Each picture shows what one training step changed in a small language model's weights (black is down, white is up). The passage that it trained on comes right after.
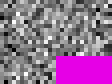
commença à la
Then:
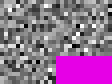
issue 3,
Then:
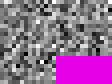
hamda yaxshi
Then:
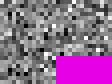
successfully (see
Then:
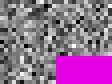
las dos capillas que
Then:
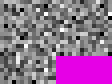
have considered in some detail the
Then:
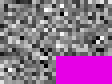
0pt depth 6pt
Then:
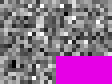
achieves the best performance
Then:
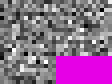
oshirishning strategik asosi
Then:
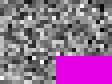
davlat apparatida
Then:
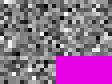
independent. If one direct follows
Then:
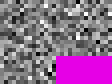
especies, otros
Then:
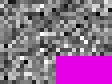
Disorders in
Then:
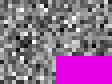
A-C complexation
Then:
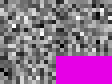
la medida que los
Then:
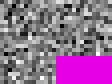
optical performance and reducing
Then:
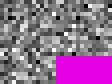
para as doenças
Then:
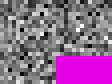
for symmetry reasons,
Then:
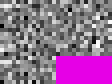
observed Scds.
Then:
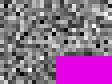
the lines are within the
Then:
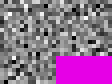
{\nametwo}. These
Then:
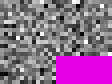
is sufficient for the
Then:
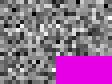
does not couple to
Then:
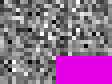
Однако как
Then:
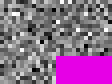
matrix types, the transfer
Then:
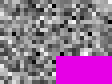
va unda mehnat
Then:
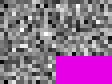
de ovino no
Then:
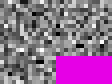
Accepted: 5th
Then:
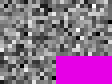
At the relay, we
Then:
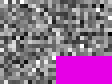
keeps the particles from
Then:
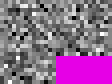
at each iteration
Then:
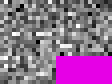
miasta i
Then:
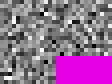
certainly not sufficient
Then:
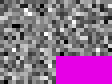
cloud, and all
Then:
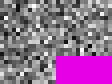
le couteau dans la
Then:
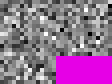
Su altında
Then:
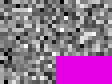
individua a stroje
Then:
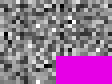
final electronic state,
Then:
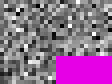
и практические
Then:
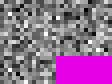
beachtet werden
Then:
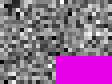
de nouvelles
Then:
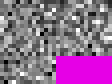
Universidad de Buenos
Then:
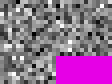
self-consistent field
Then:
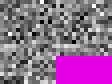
to obtain a coarse
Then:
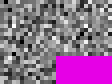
the diagonal elements of
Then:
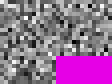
informasi untuk
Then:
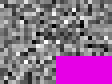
for thin samples as well
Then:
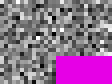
since the coefficients
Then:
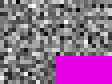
determine the range of
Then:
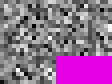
on the rods and
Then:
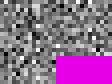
$F$ with a
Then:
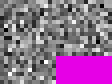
that led to the development
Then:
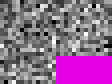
de acuerdo con
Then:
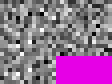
has to rarely
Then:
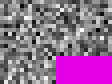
is a multi-type
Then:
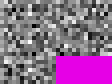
that the function of a
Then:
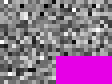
is expected to occur for
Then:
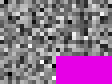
mayor tirada
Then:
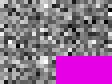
matter and matter. To obtain
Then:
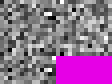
persona tiene
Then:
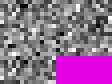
and the right-hand
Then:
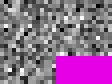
in two different experimental systems described
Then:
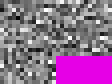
lower electrode.
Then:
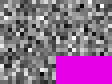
(e.g. with
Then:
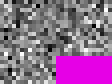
осмысления его
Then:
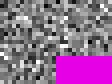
- Florida,
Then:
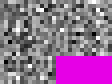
algebraic decay with
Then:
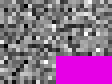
for the synchronization
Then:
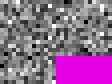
a much smaller profile
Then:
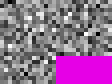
to the antisymmetric
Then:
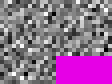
área, se
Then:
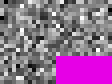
STAD dalam
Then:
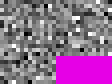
adolescência de
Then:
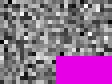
anomalies in the
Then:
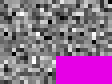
De casestudy van
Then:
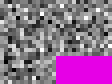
komplekslari, ish
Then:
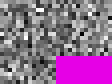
in semiconductor
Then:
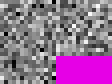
galaxy bulges are
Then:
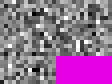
- Romero, A.,
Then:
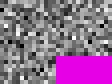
information is contained in the
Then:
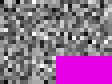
number of basis fields is
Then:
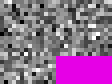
são abordagens
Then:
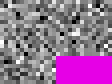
\\ \end{array}
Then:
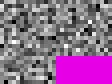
reactor classes,
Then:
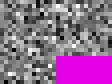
a través del
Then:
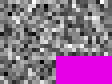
that primordial
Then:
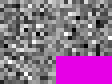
не всегда
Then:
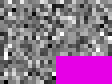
so-called post
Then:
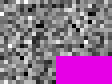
the PMMA
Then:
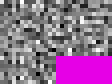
meramente profesional o
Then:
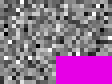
данного диалога
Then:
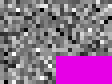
des différences de
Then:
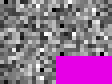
did not have any
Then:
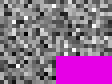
curve we note that
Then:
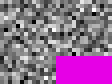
and robustness of
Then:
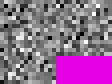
the second term, one may
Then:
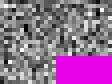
дължи на
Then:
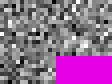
~ 130% is observed
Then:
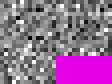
Estevam Dos
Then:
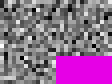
naming of the structures
